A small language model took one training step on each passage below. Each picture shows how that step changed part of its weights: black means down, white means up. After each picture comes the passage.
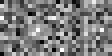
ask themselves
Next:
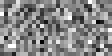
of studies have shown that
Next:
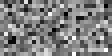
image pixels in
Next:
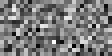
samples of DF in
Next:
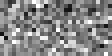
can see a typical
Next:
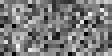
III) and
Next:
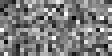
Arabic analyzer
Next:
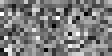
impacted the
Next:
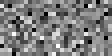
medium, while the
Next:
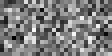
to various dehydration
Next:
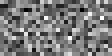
RATHORE and
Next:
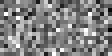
acetylated with
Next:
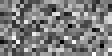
indicators. The third stage
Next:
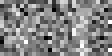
1 Holotype
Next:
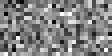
These three institutions shaped
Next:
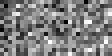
In case an observation
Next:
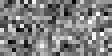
at a traffic
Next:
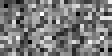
B. The effective use
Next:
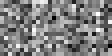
by aligning her
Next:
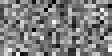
A_B , while
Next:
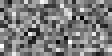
not the AI
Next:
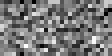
Education, Technical Education
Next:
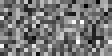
the time and energy required
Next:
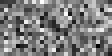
good ways are looking
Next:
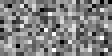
concentration which in turn
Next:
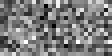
greatest number of
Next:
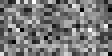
reform objectives is
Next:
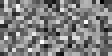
- The power required for
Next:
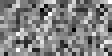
study was designed to
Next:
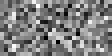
have a positive effect on
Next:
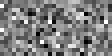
according to the small number
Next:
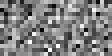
relevant results, the presented
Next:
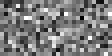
On other hand, loss
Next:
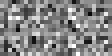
used to calculate the
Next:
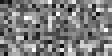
He stood up for
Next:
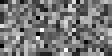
depression in parents
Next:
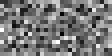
practices of organic
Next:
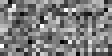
were collected in the
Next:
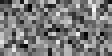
deliverable provides the
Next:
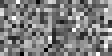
as possible STA origin
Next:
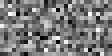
nitriding and
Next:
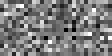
S. Vit.
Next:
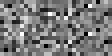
concentration, temperature,
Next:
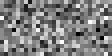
the molecule as a
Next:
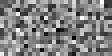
team approach. As
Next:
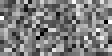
the IMU
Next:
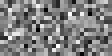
are set to the
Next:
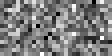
in pure form.
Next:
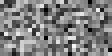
is between PESQ
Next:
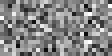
it has been also
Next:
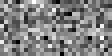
actual touch is
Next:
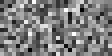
solution for village
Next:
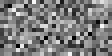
combination of units and
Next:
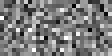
the crack growth
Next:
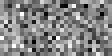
rather it can significantly increase
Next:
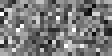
put the labour of
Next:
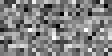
covered under
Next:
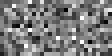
/ Low impact
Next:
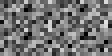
development of science, state
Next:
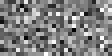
coordinated response to
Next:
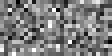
not a formal,
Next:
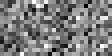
can be expected to
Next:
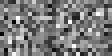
at our institution for
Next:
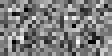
used for time control and
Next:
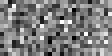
were chosen for
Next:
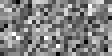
allowing the use of
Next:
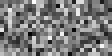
provide for them and for
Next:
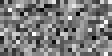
test results. To
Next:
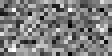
four characteristics (1)
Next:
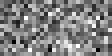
total white cell count
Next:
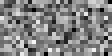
this is called a
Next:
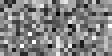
is safe;
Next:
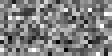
used a sample size of
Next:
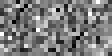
n p_n
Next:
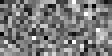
access points and conflicting
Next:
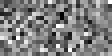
traditional knowledge on the
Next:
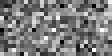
a type of academic
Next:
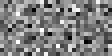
such support like in the
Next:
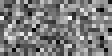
the minimum level is
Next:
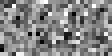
finding was a decrease
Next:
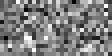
control aquatic
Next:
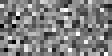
immersion methods provided
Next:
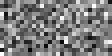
of social media has
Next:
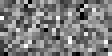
the Black Sea
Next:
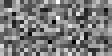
factor, and the limit
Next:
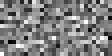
mechanically robust
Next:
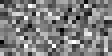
As the university
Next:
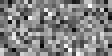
first introduced. 1.
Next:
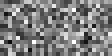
in industries, such
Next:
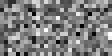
will move to the
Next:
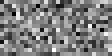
and Satellite
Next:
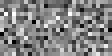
it is an instance of
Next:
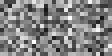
is not simply
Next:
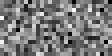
the end of storage
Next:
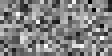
those youths who
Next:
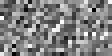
the TPACK
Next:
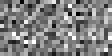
risks involved in future
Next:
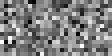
tion of some
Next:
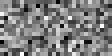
usable with the single
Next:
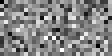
said that the last
